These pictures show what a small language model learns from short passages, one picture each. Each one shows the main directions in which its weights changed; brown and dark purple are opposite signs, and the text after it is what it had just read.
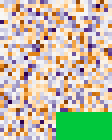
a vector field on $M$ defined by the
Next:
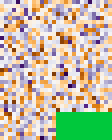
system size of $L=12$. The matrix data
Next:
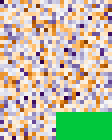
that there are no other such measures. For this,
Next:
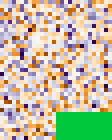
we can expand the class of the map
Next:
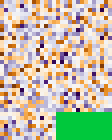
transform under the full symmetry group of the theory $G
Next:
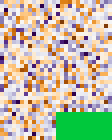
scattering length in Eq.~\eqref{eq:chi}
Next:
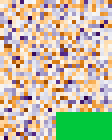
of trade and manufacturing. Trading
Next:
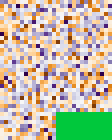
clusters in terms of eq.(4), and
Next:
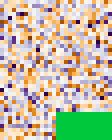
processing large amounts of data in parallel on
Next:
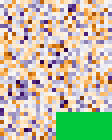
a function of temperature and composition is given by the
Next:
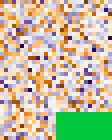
law of product in Besov spaces in Lemma
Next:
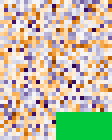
the computational aspects of MPC are
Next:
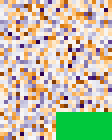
pessoas jurídicas de direito
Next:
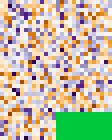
PROCESS. *Oriental
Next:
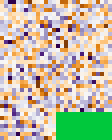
transverse momentum using $\sqrt{s}=8$
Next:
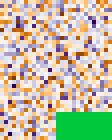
11 Quanto ao corte do cordão
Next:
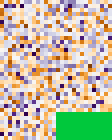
becomes more significant as we move closer to the
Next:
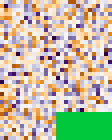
outline the assumptions that are used in subsequent
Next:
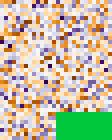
aluminium films were deposited by
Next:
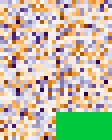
$\res_t$ denotes the Sylvester
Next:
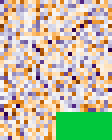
на їхній території)
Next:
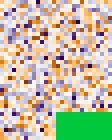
$E(t,z)$ has a term of
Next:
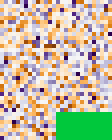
вопросы эффективной
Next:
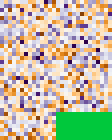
\text{kHz}$ leads to an effective interaction
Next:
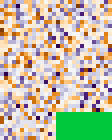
Araguaína sendo a segunda
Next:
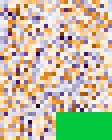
reconoce como ajeno al sistema de
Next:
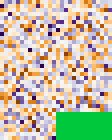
verkoopprijs geheel
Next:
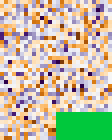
conditions. Spun normal surface theory addresses the
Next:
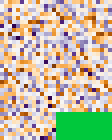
selects one of the ground states, since linear
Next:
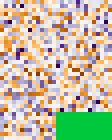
proportional to the size of its atoms,
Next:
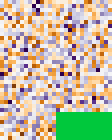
is determined based on the average depth of this
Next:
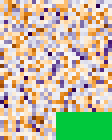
S. Corsi, *Voltage Control
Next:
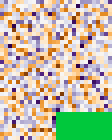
b + \sinh a \sinh b
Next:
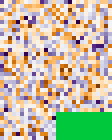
< \infty$ we consider the self-adjoint
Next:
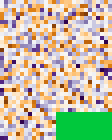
at earlier times than SNe. This is illustrated in
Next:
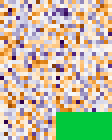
$n_0$ arc-disjoint
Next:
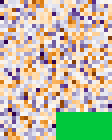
The article provides information not only about the current state of
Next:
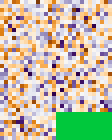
а также разработаны
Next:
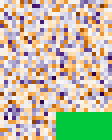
for finitely presented groups $G=\<\Cal
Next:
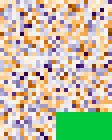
\AMPL\ MEX interface or by
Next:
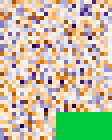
of inferring the partition of a~stream of
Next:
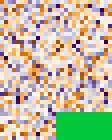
more prompt ($<1$Gyr)
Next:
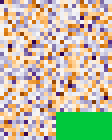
media as well, when the waveguide is
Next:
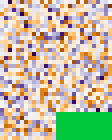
\ref{fig:jfover} and
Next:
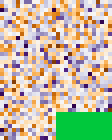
is $p\in\gamma \in
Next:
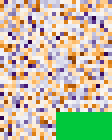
in the calculation of atomic ionization potentials. When
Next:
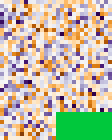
\affiliation{Spectroscopy, Quantum
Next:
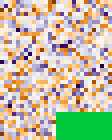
than 24.05 for placing PMU at
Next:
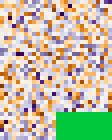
purely infinite, and it has no effect on the
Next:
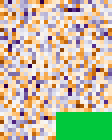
above equations indicates differentiation with respect to the cosmic
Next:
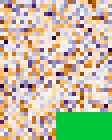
to supersymmetric gauge theories, where some steps
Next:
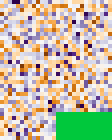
many places of the surface could be confirmed by
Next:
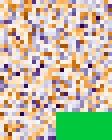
MRI data. ## II.
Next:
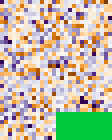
hematuria and proteinuria.
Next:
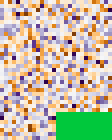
bo'lgan 13.35 metr masofa
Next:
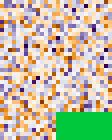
as the relativistic nature of spin produces weak direct
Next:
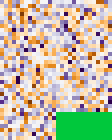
of the stellar core and the envelope, while
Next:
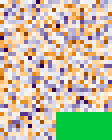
nous verrons que c'est cette
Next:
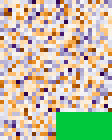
our simulations where done on two different lattices, namely
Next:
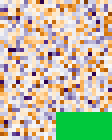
UV completion of the model proposed here is based
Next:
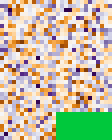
salomatligini yaxshilashga,
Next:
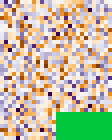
\mathbb{F}_q^n$ defined
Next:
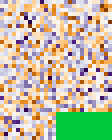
\infty. \end{equation} Applying property
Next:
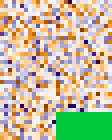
A new wave of experiments aims to extend this approach
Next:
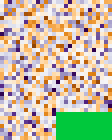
consultati ripetutamente anche
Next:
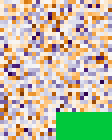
that preserves pencils of flags in
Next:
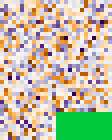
string $u$ obtained by adding $0$
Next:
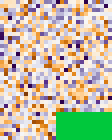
methods for positional matching in our case because most of
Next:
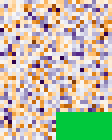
AQSH dollarini tashkil etdi,
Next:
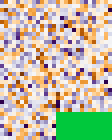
نمط التعليم
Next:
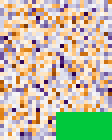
dárejesine kótergen.
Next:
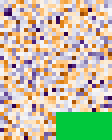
three bands tight-binding Hamiltonian for
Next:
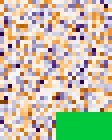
e moradia adequada, educação,
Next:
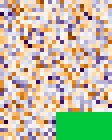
barobar ko‘payib,
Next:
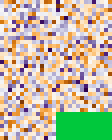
expressão da criatividade por meio das
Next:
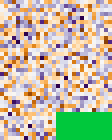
P}\g_{a}^{\prime}$ of an algebra
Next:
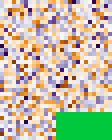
ярашганлиги муносабати
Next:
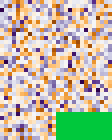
conjecture (LECC) and list total coloring
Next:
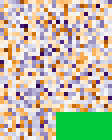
qiluvchi asosiy omillar – ta'lim
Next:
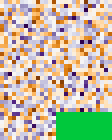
analytically. The comparison with numerical simulation are in a
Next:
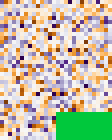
University, Stanford, California
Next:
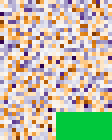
the sequel. \vskip 0.2cm
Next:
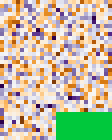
Verknüpfungsregel 1.35.-
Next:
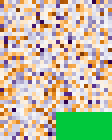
These equations are known for their rich and sometimes
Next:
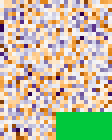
from a global perspective, the point masses must be
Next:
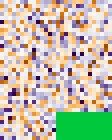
for the clean Si (100) surface,
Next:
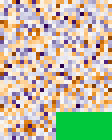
Service of Ukraine,
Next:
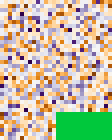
also Bachelor's and Master's,
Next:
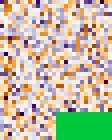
main properties we use in our threshold calculation and in our
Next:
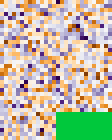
for a thorough reading of the original
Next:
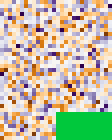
солишнинг ҳуқуқий
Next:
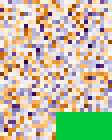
a single data stream (or small number of data
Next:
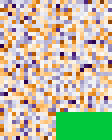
where the momenta carried by the fields are shown
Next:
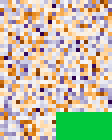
II has a winning strategy". Thus, the
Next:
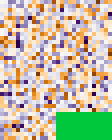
the functions ensures that the streaming-removal
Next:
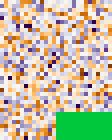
Eqs.\ (\ref{Pasigmatau}),
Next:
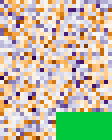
documento no representa necesariamente la
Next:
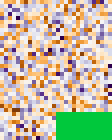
}, \end{equation*} while no-flow
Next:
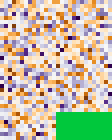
deduce from (\ref{palphabetaodd})
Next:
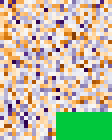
B_2$) acts differently. A
